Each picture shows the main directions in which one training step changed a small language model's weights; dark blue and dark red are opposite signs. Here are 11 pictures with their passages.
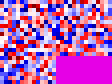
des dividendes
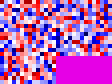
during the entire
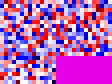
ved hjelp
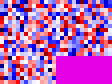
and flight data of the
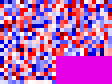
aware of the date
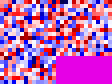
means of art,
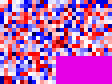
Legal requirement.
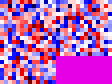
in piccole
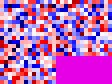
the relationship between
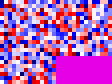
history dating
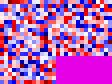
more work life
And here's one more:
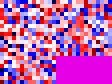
perform estimations, for
